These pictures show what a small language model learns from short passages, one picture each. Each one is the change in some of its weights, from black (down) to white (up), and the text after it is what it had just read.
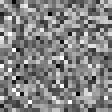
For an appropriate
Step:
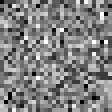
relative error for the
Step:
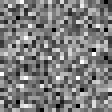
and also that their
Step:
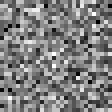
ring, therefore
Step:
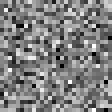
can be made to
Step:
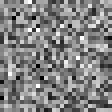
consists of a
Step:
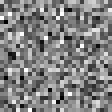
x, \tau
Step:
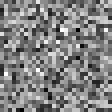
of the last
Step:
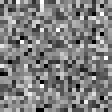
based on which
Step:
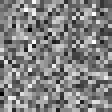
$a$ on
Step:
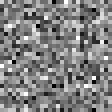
compact with boundary and where
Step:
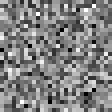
a subsystem
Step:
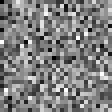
presentation, a
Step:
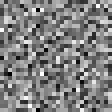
this case\break
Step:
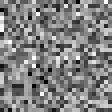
an arrow of
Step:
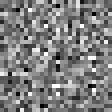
boundary edge to
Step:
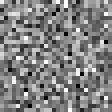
is found with the
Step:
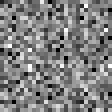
by assigning
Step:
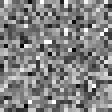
of the Segre
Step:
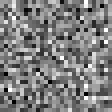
classical integrable
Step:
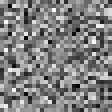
(red line)
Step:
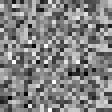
or in representation
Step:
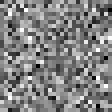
by presenting a
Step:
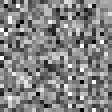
a basepoint of
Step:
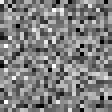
vertex $x
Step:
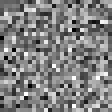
are smooth (up to
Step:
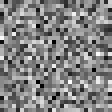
this theory is in fact
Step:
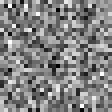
a connected set for
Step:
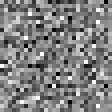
subjects and
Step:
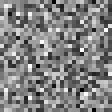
subsection, we
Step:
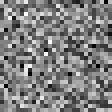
choice allows
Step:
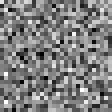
now the random variable
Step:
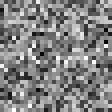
of multiplication by
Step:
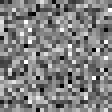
if and only if they
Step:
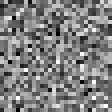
set up a lens
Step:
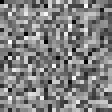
dealing with
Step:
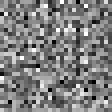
assertion holds for
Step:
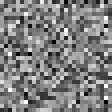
is simply
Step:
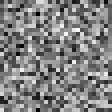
of this work was to
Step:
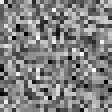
each $x \in
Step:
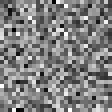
taken in the
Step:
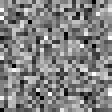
either a
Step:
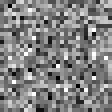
on the support of
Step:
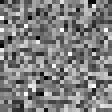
the user will
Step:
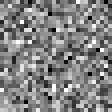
kind of results
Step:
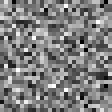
common 48
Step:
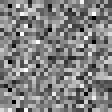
findings are
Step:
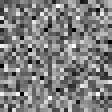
number. Also,
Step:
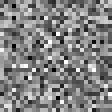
where $C$ is
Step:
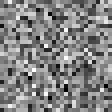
is a set of
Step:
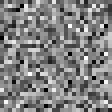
reduced to the
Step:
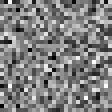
follows: We start
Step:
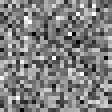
Law provides
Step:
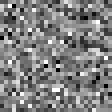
unique when the measure
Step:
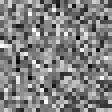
we consider the function $
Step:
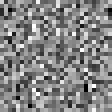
case when the function $
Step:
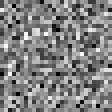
homological algebra to
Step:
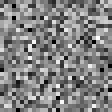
where $u$ is
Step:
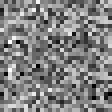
of a {\it
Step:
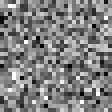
V \bxi
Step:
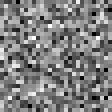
follows from {\rm
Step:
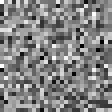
more general version of
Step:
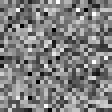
defined by translates
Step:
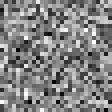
of the IEEE
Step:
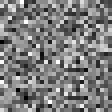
This problem has been
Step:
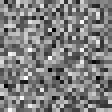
as defined in Section
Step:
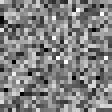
the associator of
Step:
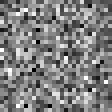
a$ is the
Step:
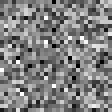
and $\sigma\in
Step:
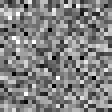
0,$ and let
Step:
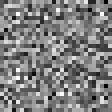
integration, and
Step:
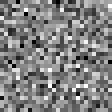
G $ embedding in
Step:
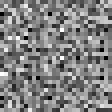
We will find
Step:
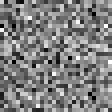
$N \subseteq
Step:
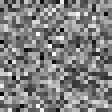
stability $2
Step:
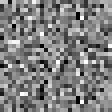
full simplex
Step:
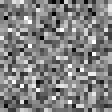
forward by
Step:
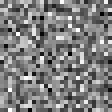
also say that
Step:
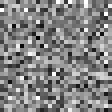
it reduces to
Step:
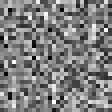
paper we study
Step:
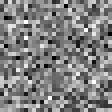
characteristic and
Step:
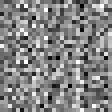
remainder of the
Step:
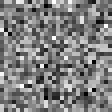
each agent has
